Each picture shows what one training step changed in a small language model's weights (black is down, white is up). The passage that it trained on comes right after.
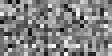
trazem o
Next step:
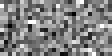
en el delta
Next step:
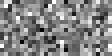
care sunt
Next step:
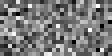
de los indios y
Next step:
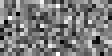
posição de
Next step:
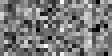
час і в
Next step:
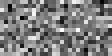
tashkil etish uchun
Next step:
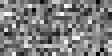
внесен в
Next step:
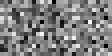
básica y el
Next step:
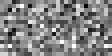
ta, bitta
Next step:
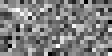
3. Gambar
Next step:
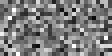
Sayr -
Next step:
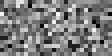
dengan benang
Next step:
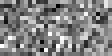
entre los primeros
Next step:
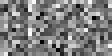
va janrlar
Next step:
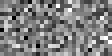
já referida
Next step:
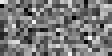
présente dans les
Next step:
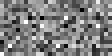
yang disediakan
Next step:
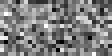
por autores de la
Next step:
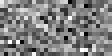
appear to be
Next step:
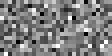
el experimento
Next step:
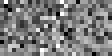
и сведений,
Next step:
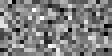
in ta ta 2.
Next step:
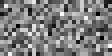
tabel van
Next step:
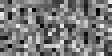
dengan nilai
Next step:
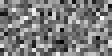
una suerte de
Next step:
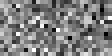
os profissionais
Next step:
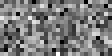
abordagem de
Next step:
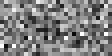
turda ilmiy
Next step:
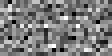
ambiente; para
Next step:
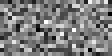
artigos e
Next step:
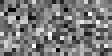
la musique
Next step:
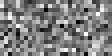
recogida del
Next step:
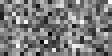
realizarea unui
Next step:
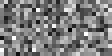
доходів і
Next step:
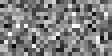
- qondirib
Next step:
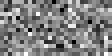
GESning ish
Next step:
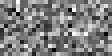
publicação e
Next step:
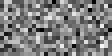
technology in
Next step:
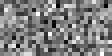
output -
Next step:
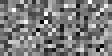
where the
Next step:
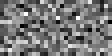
los elementos
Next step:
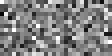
français en
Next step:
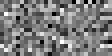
Uzbekistan and
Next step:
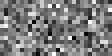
Así, la
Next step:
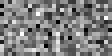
la incapacidad
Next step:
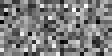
la fecha de
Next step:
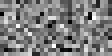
Aceso em
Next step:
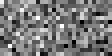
2 ойдан
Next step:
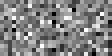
w Polsce
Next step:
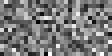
на базе
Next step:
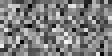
= az
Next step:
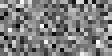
and Lizing
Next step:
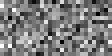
не передача
